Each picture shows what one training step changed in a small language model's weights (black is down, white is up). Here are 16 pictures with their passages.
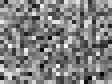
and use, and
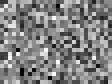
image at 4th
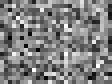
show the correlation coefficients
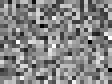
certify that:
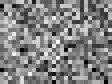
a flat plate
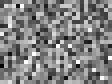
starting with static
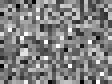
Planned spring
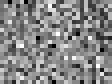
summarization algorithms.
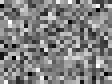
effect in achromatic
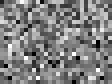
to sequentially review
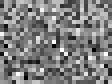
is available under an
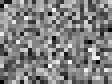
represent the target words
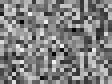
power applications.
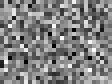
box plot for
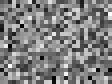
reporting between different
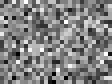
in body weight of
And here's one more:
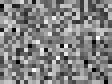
a reduction in dividend
